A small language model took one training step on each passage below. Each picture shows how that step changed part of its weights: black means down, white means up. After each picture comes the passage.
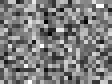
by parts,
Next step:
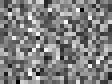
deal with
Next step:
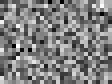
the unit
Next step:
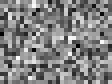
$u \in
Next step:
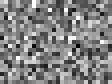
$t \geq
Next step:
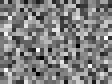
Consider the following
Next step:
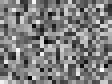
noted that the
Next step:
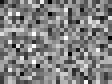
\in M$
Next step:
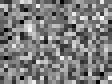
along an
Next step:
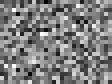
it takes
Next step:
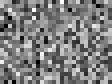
consider minimization
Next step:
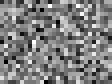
of nonisomorphic
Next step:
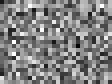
the other hand,
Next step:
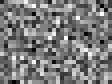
,$ and
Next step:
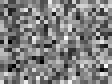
since in order to
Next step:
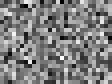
periods of
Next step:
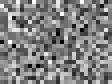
set $A$
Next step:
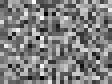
[left] at
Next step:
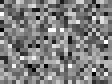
ball (see
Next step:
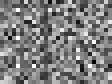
comes out from
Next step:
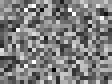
the latter
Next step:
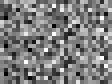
cost and
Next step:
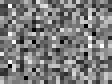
is dependent
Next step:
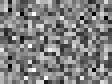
previous example of
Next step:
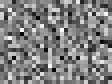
which claims
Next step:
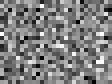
function (which is
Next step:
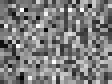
the Gelman
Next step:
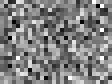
grid of
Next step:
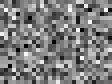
Since it is an
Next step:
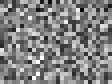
the de la
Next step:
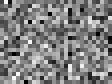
\leq &
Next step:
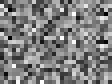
formula for $\hat
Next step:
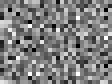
on the space
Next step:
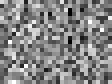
A}: \alpha
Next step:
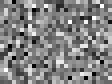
we call
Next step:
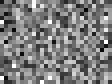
que la
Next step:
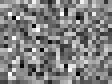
that $f$
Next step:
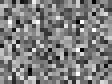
by the fact that
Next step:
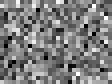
$E \ast
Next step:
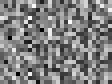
right cell
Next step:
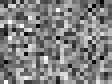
couple both
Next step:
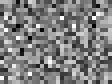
a fixed sequence.
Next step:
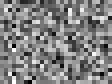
\hline \hline
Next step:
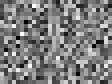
the levels
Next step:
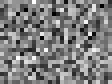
$S$, then
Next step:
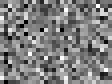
of at least
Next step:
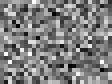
$G$, there
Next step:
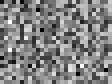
follows that to show
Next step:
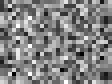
derive the
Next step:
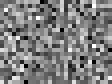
is sense
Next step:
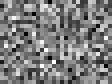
where we put
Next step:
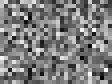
is negative
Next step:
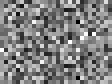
means of
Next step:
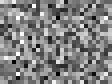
J$. Up
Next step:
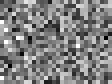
for the sequence
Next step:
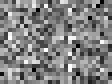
$m \in
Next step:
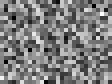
of independent random
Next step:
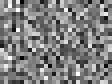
the simple proposition
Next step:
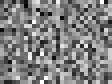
probability that the
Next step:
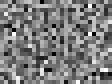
is nothing
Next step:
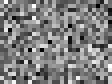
\leqs C
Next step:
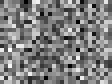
this means that
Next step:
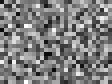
or by an
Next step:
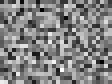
will denote the
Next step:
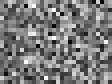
and (ii)
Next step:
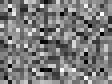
$\eta$ is
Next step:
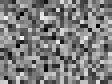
remainder to
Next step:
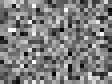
\times M)$
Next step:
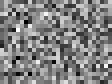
the proof of Proposition
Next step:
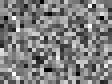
the notation
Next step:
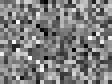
those have the
